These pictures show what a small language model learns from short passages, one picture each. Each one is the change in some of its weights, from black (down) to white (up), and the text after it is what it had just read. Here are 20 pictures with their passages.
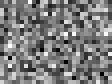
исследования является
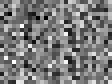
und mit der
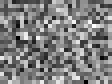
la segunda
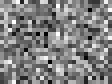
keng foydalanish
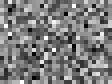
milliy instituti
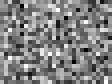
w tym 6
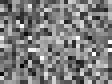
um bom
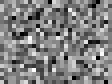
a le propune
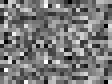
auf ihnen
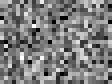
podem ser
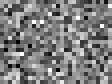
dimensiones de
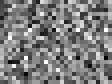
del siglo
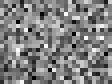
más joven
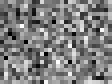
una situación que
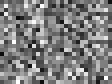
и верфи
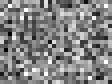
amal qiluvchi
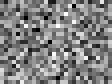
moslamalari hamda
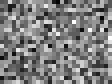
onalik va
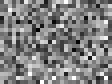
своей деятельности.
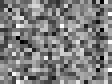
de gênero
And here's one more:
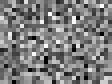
celular se
